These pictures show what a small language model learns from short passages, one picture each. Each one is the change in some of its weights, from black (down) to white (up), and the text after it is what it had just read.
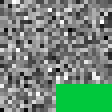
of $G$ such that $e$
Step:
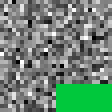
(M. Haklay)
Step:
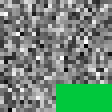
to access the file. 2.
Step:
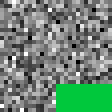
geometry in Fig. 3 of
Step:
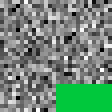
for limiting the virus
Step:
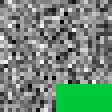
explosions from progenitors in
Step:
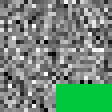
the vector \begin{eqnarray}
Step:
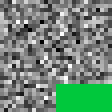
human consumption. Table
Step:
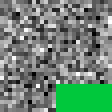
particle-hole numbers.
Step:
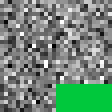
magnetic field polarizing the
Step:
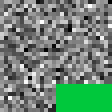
level of perfection at the time of
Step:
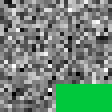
of American states have
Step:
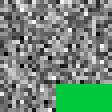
with data. 3.16 Agree
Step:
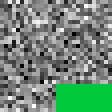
the Euler characteristic to describe
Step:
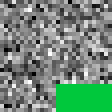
reader that this is simply
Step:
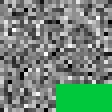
current on temperature. The Fermi level
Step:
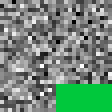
persist longer than the
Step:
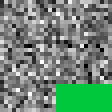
two critical values of density,
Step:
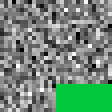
bands most relevant for
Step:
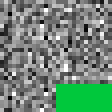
\neg + \neg
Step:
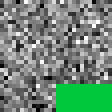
discrete trajectory and thus allow
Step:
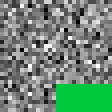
equation in the fixed coupling case
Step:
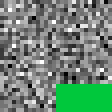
for each indecomposable direct
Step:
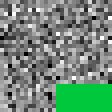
(Bearden et al.,
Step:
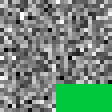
geodesic edges of the
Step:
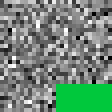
in the insets of Figures
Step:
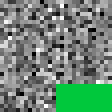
overlined, see Corteel
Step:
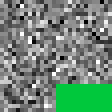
panel data from 13 West
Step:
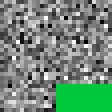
1.5 hours in each
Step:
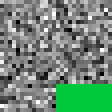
$R$ is a homomorphic
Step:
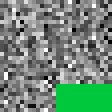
But $D_3\ge
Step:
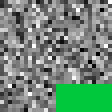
threshold for the height of
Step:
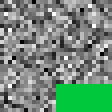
effective mixing parameters relating the
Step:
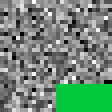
descriptive translation.*
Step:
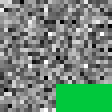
pristine graphene surface, as
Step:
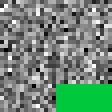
loop formed by either the
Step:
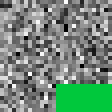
precisely, the linearized
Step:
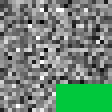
\left( {\mu \left| i
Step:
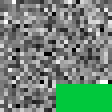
subset $U\subseteq
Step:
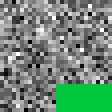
highest in-the-class
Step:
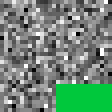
single channel result we obtained. The
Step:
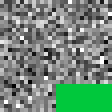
Chapter VIII, section
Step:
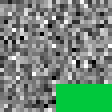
J. Rämö,
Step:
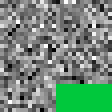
capture the dominant dynamics
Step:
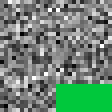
$\mathcal{G}$ by the central
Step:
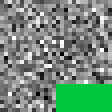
the field, with figures like
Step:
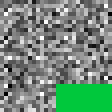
m'/h' such that
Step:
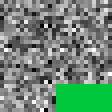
the LArIAT low energy
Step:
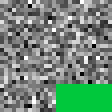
Bus. Rev. Int J
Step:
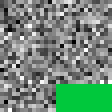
view was that if the initial states were
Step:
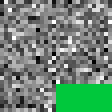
Usual odd-even
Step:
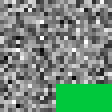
consisting of less than
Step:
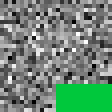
concept of error codes
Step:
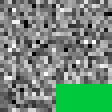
issues with fictional
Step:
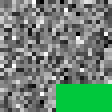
framework for building
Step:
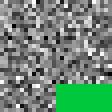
stability, and optimal pH
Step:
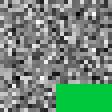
of the stability issue in
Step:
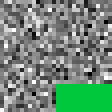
early identification of prostate
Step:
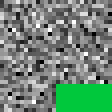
in case of the first example for the different
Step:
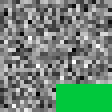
taken. (g.)
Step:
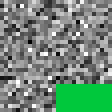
Study Workshop
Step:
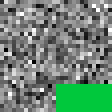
and farmers are assured
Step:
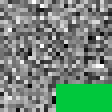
of Catalunya),
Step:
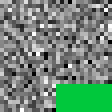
cosmological defects,
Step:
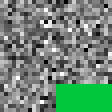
zeta function is a very fine
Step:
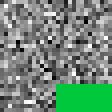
The outputs of the branch
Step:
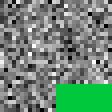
tangent spaces to the
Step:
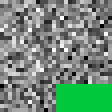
period (b,d) and the current
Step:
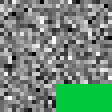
may be found on the enhanced
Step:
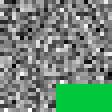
expect general results except
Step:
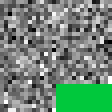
organic content were thermally
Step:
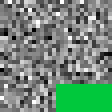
the relativistic fluid equations.
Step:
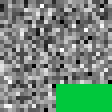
is diagonal or diagonal in
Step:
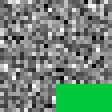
$\mathcal{K}$ with respect to
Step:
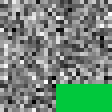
For instance, pick $L
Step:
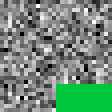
focused considerable attention
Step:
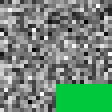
was more present in Group-B as
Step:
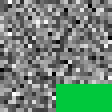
the point of intersection of the
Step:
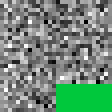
rigidity}, since it
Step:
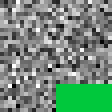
After removal of the latter
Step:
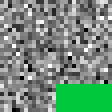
of ethical considerations and social
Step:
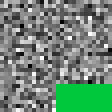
by rules to ensure
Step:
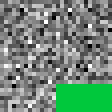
their prior abilities through
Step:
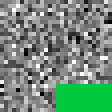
In the momentum representation,
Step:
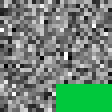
in the network after removing
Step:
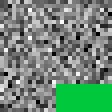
the function $h$ in (2)
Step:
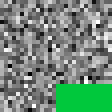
intercellularly and result in
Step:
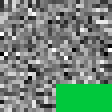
towns, they thus provided the
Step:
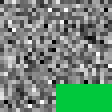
be the $n$-th approximation of
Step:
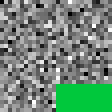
detected and a good estimate of
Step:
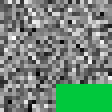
the matrix elements $a$ and
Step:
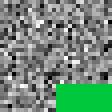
materials The datasets
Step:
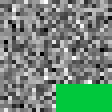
Clustering, Topological
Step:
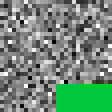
This section utilizes the HJ
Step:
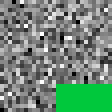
It is trivial since $ u$ does
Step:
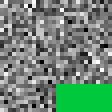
and learning habits has become
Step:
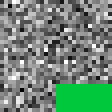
of $H$ using another
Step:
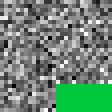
itself an orthogonal matrix,
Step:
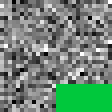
aims to investigate the
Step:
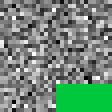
$\om$ on this lift.
